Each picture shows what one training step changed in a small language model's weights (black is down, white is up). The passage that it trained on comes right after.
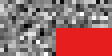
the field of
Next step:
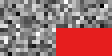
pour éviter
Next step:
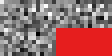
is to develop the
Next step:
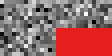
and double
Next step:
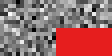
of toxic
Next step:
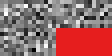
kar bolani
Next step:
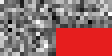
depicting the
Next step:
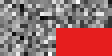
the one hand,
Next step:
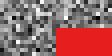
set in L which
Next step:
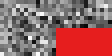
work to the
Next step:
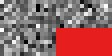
memory, and
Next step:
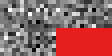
developed muscle
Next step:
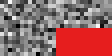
elaboração destes
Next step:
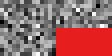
view of the
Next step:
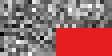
system are calculated
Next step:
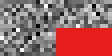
concise presentations
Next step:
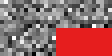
that only the
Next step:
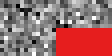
This mixed response suggests
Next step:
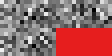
lineal, se
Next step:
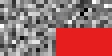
country not passing
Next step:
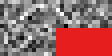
working solution does not
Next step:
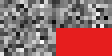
Two different methods
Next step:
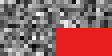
intensify cash
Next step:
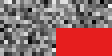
investigación ¿Se
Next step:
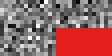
віку і
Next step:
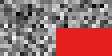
une littérature
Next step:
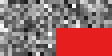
to rice and
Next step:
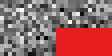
task and backward
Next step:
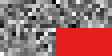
going through the
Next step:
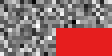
Society REAL
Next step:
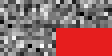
findings suggest that,
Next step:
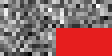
literacy levels,
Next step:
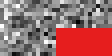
Hardy et
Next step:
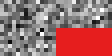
cases were married
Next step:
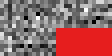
de Janeiro:
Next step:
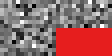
respect fiber and
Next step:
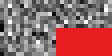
Professor, Department
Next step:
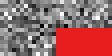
show that the
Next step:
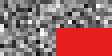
After failure is
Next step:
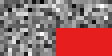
we found it necessary
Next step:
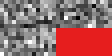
focus. It
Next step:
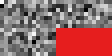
Although, the produced
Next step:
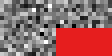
psychological environment in
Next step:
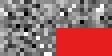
tools with a degree
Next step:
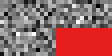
Qonunda va
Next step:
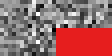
of sulfate
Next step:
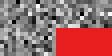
some diverse
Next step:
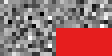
of presentation of
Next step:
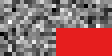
um aumento
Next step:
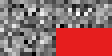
other words, the
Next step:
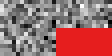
the historical
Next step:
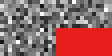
Em in complex
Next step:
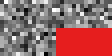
which only 161
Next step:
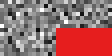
purchase new
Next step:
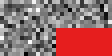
costurile și
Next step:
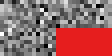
se livrent
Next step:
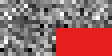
show that the mean
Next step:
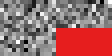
THE LAND
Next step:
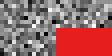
And Technological
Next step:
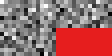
is included in the
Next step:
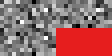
realidad demanda
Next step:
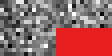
main approaches emerged
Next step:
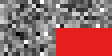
efectivamente el
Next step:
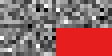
and properties in
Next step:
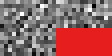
to assess participants risk
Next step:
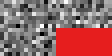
Universitatea din
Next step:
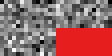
the leading causes
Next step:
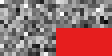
with a computed
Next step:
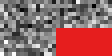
groups. The experimental
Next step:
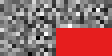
and their significant related
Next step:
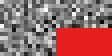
not infected with
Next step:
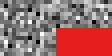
Furthermore, we
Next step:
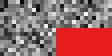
School of Health
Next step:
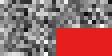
from a range of
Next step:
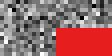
de saúde para
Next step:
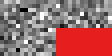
showed significance associated
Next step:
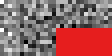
product, were
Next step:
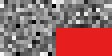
movement within the
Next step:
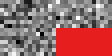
stress is an
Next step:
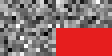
o custo
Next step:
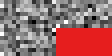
comportement des
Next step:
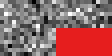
Agency for
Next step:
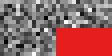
paper boards.
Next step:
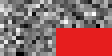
the vital capacity
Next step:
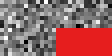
в области
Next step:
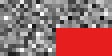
in X . By
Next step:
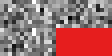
BGA in
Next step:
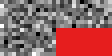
the urban economy.
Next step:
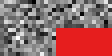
xizmatlarning katta
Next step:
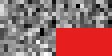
the action of the
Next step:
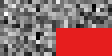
of equity,
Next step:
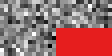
recognizable part
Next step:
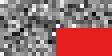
can be observed
